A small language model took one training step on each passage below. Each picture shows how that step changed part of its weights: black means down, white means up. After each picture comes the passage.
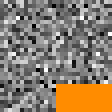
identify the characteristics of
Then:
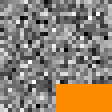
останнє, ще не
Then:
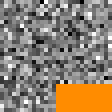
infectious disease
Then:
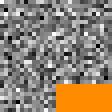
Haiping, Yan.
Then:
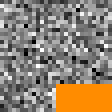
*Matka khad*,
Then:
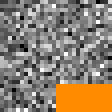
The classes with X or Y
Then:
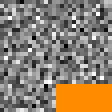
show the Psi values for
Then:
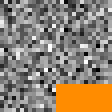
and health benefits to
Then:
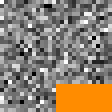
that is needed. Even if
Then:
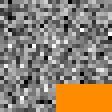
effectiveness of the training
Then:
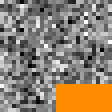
at least 11). In
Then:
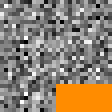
ratio of radial and
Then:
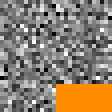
longitudinal axis,
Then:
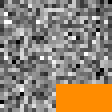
transformação afeta a
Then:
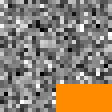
large element sizes,
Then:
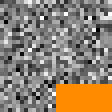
there is still a strong
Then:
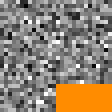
Anwar, M. F.
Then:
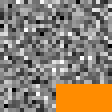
audiences and how they will
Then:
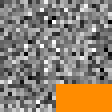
voor de consumptie
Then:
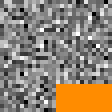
design (Hölscher et
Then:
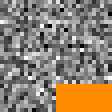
maximum soil water
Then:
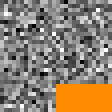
and function of figurative
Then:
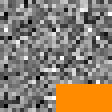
Diversification and performance. A
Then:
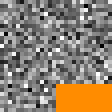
store the membership value
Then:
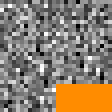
young children,
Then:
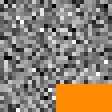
9. O. Oputa,
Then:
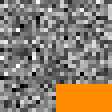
of Economic Sciences,
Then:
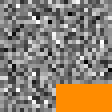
evaluation with the recommended
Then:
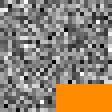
development of antibody- and
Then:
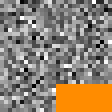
Conhecer as causas de
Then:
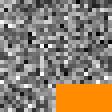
ilgili işleri
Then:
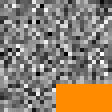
away from screens. It
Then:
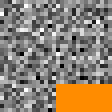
dans les établissements
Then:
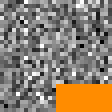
the eigenvalue, no
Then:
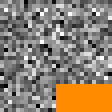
distance**, the last three
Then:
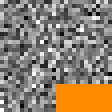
хотіли бачити
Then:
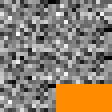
U U U U U T U F T
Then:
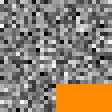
políticamente de forma racional
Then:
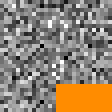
as simple as email
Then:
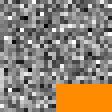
TALQINI (BEL
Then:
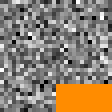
shows MicroRank's
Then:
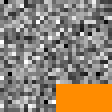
- Buxoro davlat
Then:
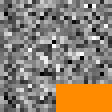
combined with elements of
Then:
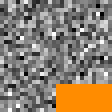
the role performed in each case by
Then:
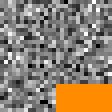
disabilities (pwws) to
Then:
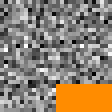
Pepper appearance of
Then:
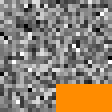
Author contributions All
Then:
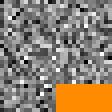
O.N and Macaulay,
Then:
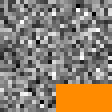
jobs and resources and the
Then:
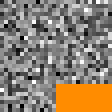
prominent in some countries in
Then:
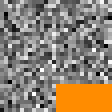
three replications and a
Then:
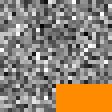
the spring season 2023
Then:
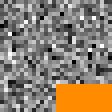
algorithm. In this research,
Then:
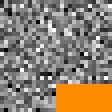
Number of secondary
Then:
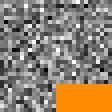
to be accountable for its
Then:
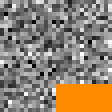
of the information consumption culture
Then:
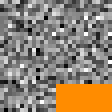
2 ст. 9 Конституції
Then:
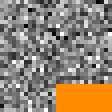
Montoya, M.
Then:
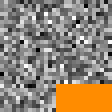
studied the hadiths known as
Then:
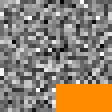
hisoblanadi. Tuxumning
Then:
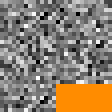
и права РАН,
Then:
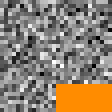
final de către
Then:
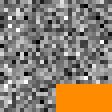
hedonic model of Kant's
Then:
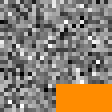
behavioral model of rational
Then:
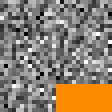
in the mineral soil
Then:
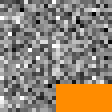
should be noted that amino
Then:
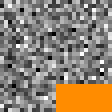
resolution and test scatter the
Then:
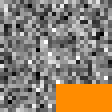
suv muzlamasligiga
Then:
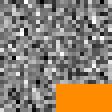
ganglion cells.
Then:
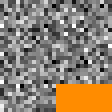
reči, da je
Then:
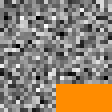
of evidences highlighting the
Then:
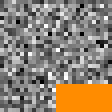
к каким-либо
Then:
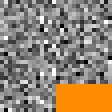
natijalari Zomin
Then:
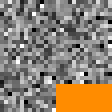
um curso de formação
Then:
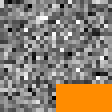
a solution of the base in
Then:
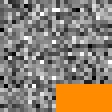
and others which are not. For
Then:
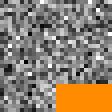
English Gothic.
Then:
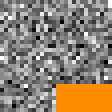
atado sanguíneamente
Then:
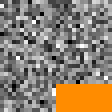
cât și la
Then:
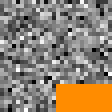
den vorangehenden
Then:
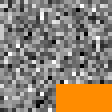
Drexler et al.
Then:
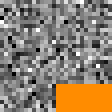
Homeopatía. - 4)
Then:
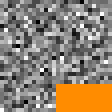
de habilidades linguísticas
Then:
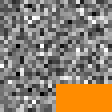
the method for focusing on
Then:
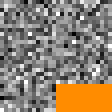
berishi, bahs
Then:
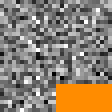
pH ranged of formed
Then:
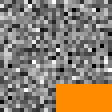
Moreover, refineries
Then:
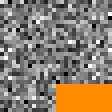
поправок весьма
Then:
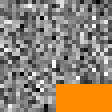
increasing demand for metal
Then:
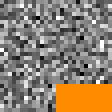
slightly suppressed its
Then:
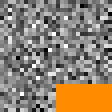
3: The Disagreement and
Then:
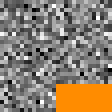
Logistics and Economic
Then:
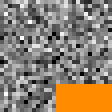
J-E, Negri
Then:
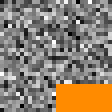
music scans (images).¹
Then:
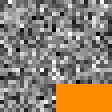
перераб. – М.:
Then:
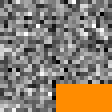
actuele waarde der
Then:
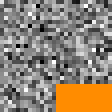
diagnosing HIV
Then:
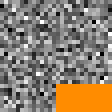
imitate good models 180
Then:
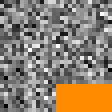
the distinction between the different
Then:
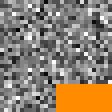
exacerbations. [5]
